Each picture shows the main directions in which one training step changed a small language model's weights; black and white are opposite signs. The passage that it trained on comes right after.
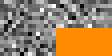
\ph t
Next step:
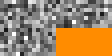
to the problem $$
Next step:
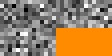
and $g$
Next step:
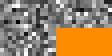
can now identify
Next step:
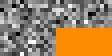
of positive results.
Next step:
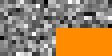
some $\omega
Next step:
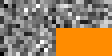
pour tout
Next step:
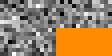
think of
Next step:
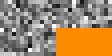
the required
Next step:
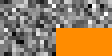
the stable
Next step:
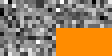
is sewn
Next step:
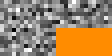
na cultura
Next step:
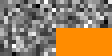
these, which are
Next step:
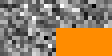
and Theories
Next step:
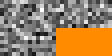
e sons.
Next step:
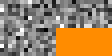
r$, then
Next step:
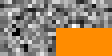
presenta una
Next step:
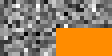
H, Theorem
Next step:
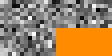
of this equality
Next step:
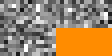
um amplo
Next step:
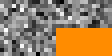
different values
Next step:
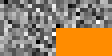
and Alice
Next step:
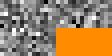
va xorij
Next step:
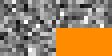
interval (see
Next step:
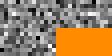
que é a
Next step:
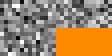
the square
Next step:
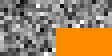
p \rangle$
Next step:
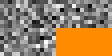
the continuous
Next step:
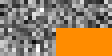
the sections
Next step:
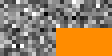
$i \geq
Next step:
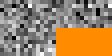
of the system
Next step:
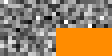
imprese del
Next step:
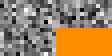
$A$ such
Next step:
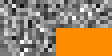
$G$ be
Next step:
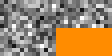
\medskip We
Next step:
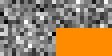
using vertical
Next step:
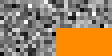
jump that
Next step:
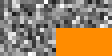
agent to
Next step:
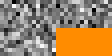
\] such that
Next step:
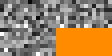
random variable
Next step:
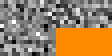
matter in
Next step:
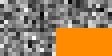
be constructed
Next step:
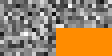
On the other
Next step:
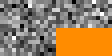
and of the
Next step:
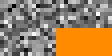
J Urol
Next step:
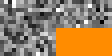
way. We
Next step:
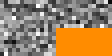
parameter is a
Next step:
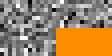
Section 3) where
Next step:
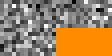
The sum of
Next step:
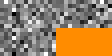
these graphs
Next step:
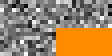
satisfy the same
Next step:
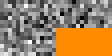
even the
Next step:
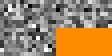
enero a
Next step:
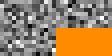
cases, we
